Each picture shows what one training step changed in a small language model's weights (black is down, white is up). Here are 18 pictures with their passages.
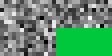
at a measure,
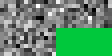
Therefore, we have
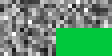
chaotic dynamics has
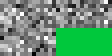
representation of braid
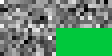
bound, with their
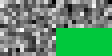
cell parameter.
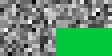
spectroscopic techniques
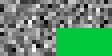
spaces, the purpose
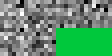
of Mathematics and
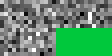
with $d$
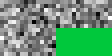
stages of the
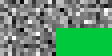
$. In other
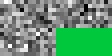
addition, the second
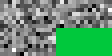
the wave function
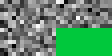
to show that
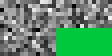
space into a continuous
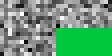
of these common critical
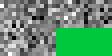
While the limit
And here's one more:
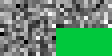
new approaches with our
